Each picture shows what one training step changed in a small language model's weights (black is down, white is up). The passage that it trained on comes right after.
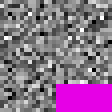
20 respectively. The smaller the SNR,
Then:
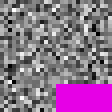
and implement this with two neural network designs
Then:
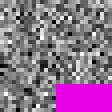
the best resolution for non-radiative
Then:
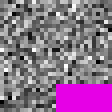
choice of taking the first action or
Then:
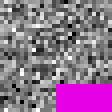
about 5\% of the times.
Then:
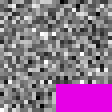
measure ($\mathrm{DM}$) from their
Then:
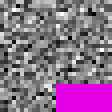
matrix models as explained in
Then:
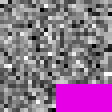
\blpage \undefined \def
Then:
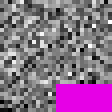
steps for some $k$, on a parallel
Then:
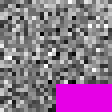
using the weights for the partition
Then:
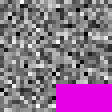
an interesting island in the moduli
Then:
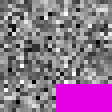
missing and the probability of missingness
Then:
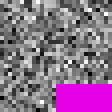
compression is caused by the attraction
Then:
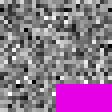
exist a decent sized region within which
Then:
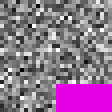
the two dimensional cone (or
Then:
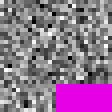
S H, Cooper J R,
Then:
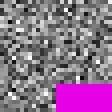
as a function of angle at all energies,
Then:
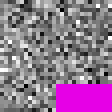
site specific frequencies of 4.2,
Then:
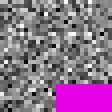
to follow a structured process.}''
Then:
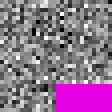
lines in the normal state are limited
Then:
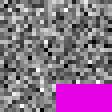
nearly constant during domain growth, this
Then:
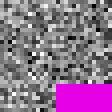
\end{equation} Here the diagonal
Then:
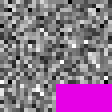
contours have their lengths not
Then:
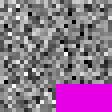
accepted-trial EER is
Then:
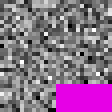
depend on temperature near a critical point.
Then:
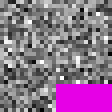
half-duplex and
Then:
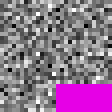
study for each dwelling and each
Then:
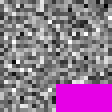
BAK & OVL & &
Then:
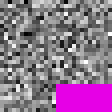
consider the influence of the quantum source
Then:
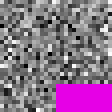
pseudo-scalar meson,
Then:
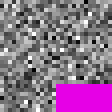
PV Bose fields. The theory
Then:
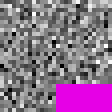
velocity curves for edge-on 10,
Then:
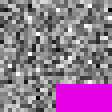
similar to the simulations. The channel data was
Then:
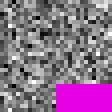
Supported Educational
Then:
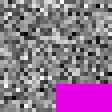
can see in Fig. 11, the effective
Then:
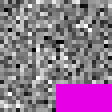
and the anharmonic ratios of the
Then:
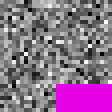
interior of strategy space other than
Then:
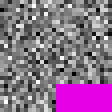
on the dipole vanishes
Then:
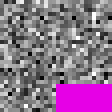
motion takes place before the particle
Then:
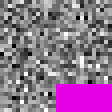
explanation shows that it would take a
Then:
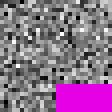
approximation is known in both abelian and
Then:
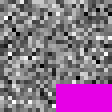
each sub-figure, the left plots
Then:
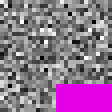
in the three-point function case
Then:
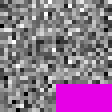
for timber, rendering the
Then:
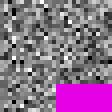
programs, in this paper we extend
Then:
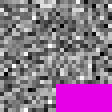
After performing the range fitting as
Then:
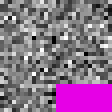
the first layer of the latent space.
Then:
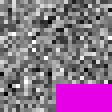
2.2 Processamento de
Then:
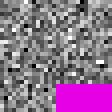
singlet extension of the Standard
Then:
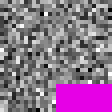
to the isolated NGC
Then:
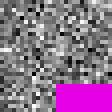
lifting the origin state space to an
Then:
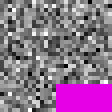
taken. (c) Wide range
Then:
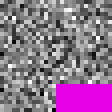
the universe is moving towards the
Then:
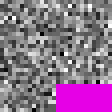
the selected articles), and those of
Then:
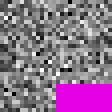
our method to this parameter by setting the minimum
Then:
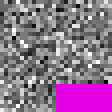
on a plasmonic nanorod
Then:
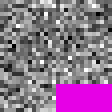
in the form \begin{equation}
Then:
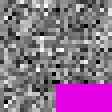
is reproduced. Also, it would
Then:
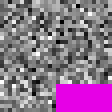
leverage manual rules of
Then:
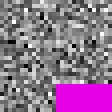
not invariant to node label permutations and
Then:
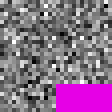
of our algorithm is given below.
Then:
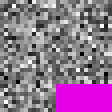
$C^{(m)}$ is mathematically
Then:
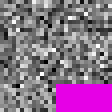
third hierarchy are no longer
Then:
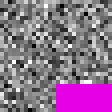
where the signal is dominated by
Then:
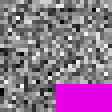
factor and the different models only differ in
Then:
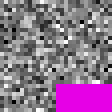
dual counterpart of the
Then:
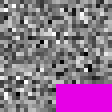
at Xiamen University was supported by
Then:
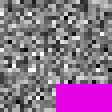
specific ``direct'' Green
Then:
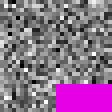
feedback of the edge fracture
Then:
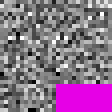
at first the central polarisation is
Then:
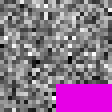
its velocity is supposed to be zero.
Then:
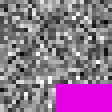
Folk Value is detected,
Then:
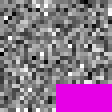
is the identity gate. We can
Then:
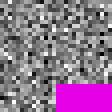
through different inflow velocities are very
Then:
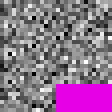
URLLC due to their
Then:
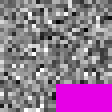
genutzt. Die
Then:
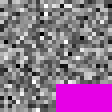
of the latter error comes from the finite
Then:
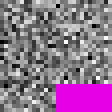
binary sequences of length $18$ from
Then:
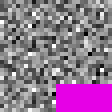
the values found in bulk materials. The
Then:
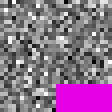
can be seen from the nonsingularity
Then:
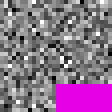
reason we do not observe optical activity in
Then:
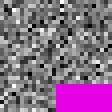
DE problem, HP provides a relation
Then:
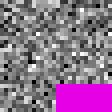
recovery (qsr)
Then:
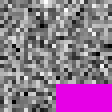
exceeds the 16k token limit
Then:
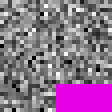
of $\epsilon$. Substituting
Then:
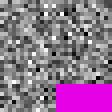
of the chiral condensate, ${\bf
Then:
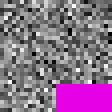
would support scenario with supernovae
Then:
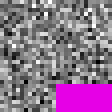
at which the curves start to deviate
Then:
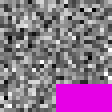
Linguistics", url
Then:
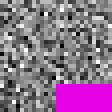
to the experimentally accessible range,
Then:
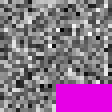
reduction in SIA within each
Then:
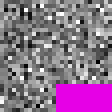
University, Detroit,
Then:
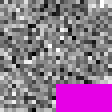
denote an antisymmetrical CLS
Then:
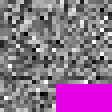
nuclear (hyperonic) matter
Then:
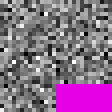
to CO-dissociating radiation
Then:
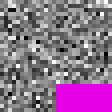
in a UWA channel with colored
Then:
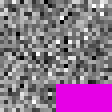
is a close analog of the critical behavior in
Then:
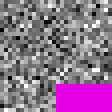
Nucl. Phys. {\bf
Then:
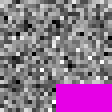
terribly interesting. Here we
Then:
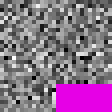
the project. \end{document}
